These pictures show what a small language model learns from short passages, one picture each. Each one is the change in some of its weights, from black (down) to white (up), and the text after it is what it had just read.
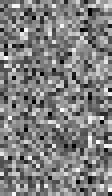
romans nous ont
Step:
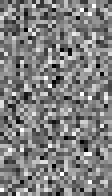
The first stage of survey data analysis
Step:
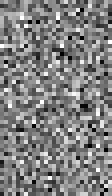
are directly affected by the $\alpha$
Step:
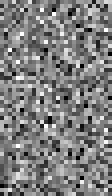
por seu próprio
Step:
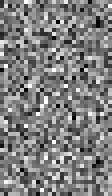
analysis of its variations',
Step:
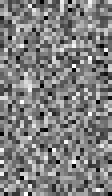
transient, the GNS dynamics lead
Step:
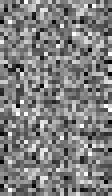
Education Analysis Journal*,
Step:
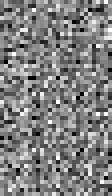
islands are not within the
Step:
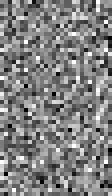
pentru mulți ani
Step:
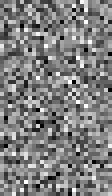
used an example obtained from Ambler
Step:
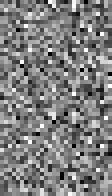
load bearing wall consists
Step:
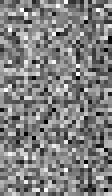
and to evaluate the effectiveness of
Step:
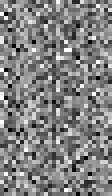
D. S., *Agriculture
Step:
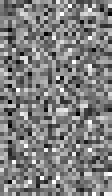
14. Луговец
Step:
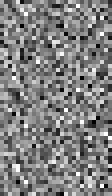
transmitan a sus estudiantes,
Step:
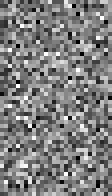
Repeating keywords in
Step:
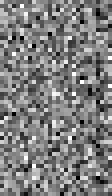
Road Chengdu,
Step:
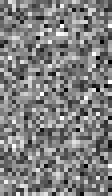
reduction in infection lengths do not
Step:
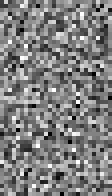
and moments coefficients
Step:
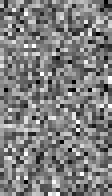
and in the case $B^ {\rm
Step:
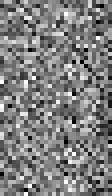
to play out with better results in the
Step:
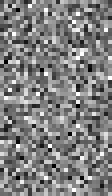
and leading-twist evolution
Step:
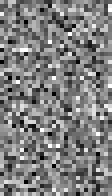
of encrypted MIPS
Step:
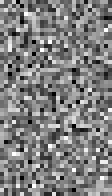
having real roots only the single
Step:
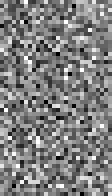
a somewhat different manner.
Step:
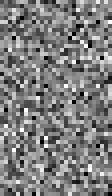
RDN (black bars)
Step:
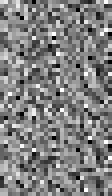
meydan okuyan
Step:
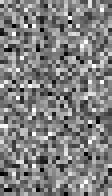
dynamic contact angle between the
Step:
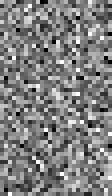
algebra built this way
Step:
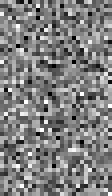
Different'' advisories also
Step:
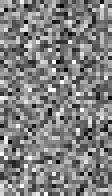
Culture and translation: Translation
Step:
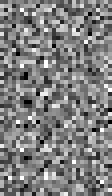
نفتی در سال
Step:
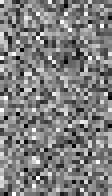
character education on the subject of class
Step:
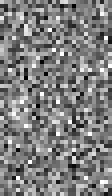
data are collected using the best set of
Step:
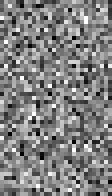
improved data structuring and
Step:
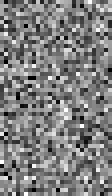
is marked by a square.
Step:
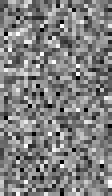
and infection control is increasingly
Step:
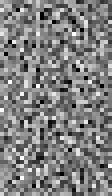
$[p']$ é menor que
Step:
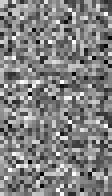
interventions that prevent
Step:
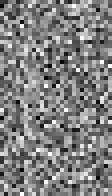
industrial users' complex constraints and variables in
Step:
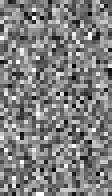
a bit more setup involved.
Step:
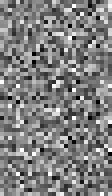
range of provision offered to
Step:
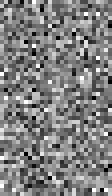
force while minimising peaking of the
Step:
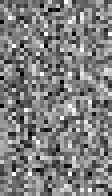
tarkibiy qismlari
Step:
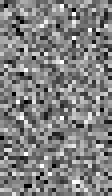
the polarization gradient to determine the
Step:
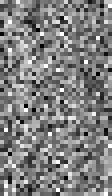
Revenue • Reduced
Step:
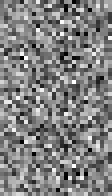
Fig. \ref{coherent},
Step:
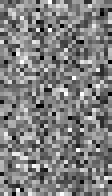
in SMEs performance, more
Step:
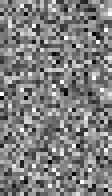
Dickinson, Adam
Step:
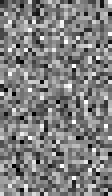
the classification of the fetal health
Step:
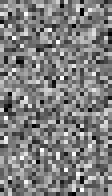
some data are conflicting. However,
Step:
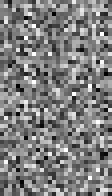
the positive supersymmetric partner potential,
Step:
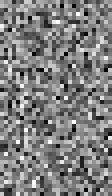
OP of the weak-channel
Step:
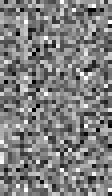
polymers are stretched
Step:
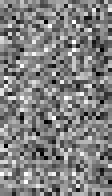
shared in an organization and that
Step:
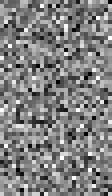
the dipole subtraction give
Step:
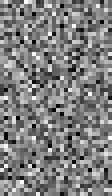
efficiency. We combine coherent
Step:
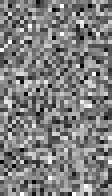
can be observed for P20 material. On
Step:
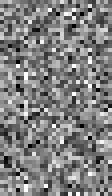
the potential of this technique using the
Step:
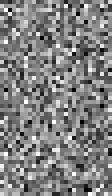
characteristics, for example, one observes
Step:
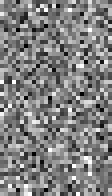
Subsequently, this approach will be
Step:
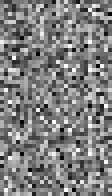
высшей школе
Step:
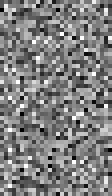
a number of input data points. In other
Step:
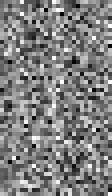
case of \LSCO{}, for
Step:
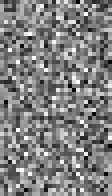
с формированием в
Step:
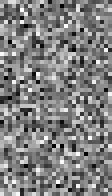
aquelas relacionadas à
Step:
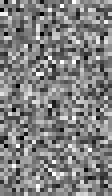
particles, one carrying electric charge and
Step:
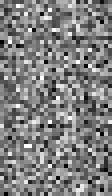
что даже при
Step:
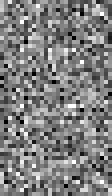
Während es für die
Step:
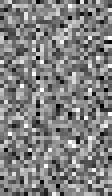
искало ответ на
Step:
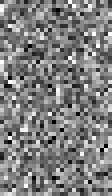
additional trajectory without a measured hit
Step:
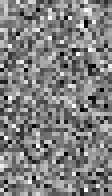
model with negligible initial spins.
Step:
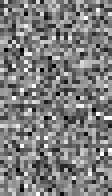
on the PDA. The color
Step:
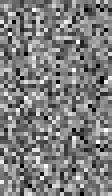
normalization and format checking.
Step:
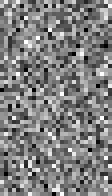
controlling LM in dairy
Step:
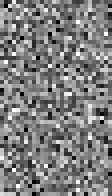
hence is rational.
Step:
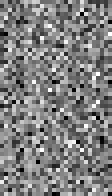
do not meet clean water quality
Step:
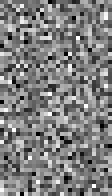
pode disseminar valores
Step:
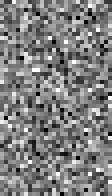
works by using an estimation of the
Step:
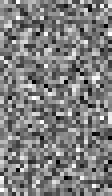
as *porch piracy*
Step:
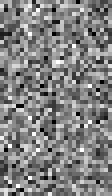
previously WAM E4460 and
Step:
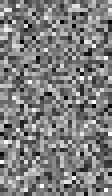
conjuncture. On the other
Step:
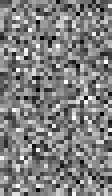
$\EbNolim =
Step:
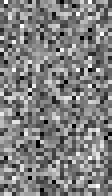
negative, we conclude that the
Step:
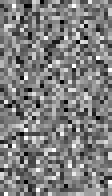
which the first-order transition occurs between
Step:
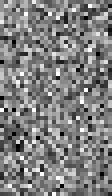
Ic are found with higher median
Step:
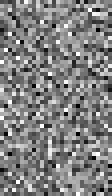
«Про захист
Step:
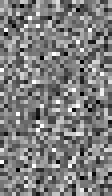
fact, we cannot assure that the value
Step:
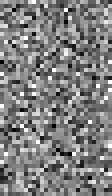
à compressão**. Rio de
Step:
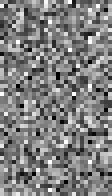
as the approximated system derivatives
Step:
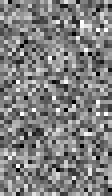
foreign) resources within the
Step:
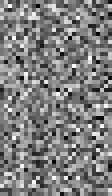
the energies of $O$ and
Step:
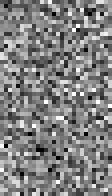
dictate how to control an
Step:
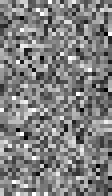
attack state and nearly 5% in
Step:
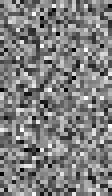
$\Hp\Hp$ pairs
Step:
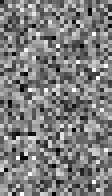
or determine specific recombination lifetimes
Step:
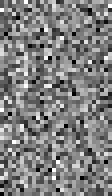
model through experimentation, where the results
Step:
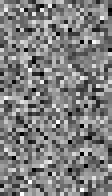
of environmental protection in construction has
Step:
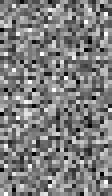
for females. Female
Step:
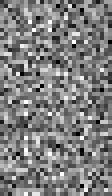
years with energy consumption a new dimension was
